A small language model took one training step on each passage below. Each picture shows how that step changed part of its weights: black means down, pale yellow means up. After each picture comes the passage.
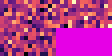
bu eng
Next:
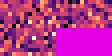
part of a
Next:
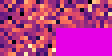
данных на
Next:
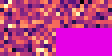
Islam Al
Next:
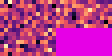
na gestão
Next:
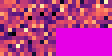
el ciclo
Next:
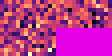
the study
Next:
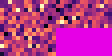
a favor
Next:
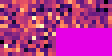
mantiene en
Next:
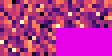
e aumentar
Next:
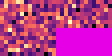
enquanto as
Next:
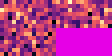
arco, el
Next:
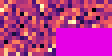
to study
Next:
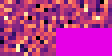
o serie de
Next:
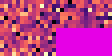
где на
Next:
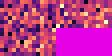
as implicações
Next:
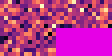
need to
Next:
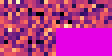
für die
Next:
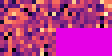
в области
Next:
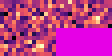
lieu de
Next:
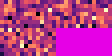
include the
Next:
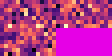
komen te
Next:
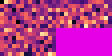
de dados,
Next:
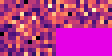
gab, die
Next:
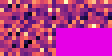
assessment of
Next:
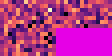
nur va
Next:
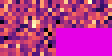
cu capital
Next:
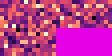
etish va
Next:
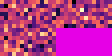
va iroda
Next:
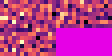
caso, por
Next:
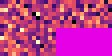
placas de
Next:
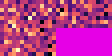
uchun val va
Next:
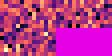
a result of
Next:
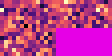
producteurs et
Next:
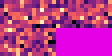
associação entre
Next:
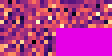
la persona*,
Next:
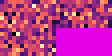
conceito é
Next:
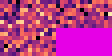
не имеют
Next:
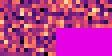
ez dira
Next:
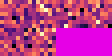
levels and
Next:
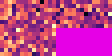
на петте
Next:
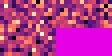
bu sport
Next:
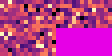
Raum in
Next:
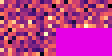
general y
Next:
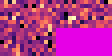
volta do
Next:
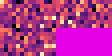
motivation and
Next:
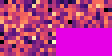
основу для
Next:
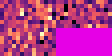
a tény
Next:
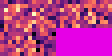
and recreational
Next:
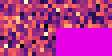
de nuevas
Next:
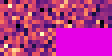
juntamente com
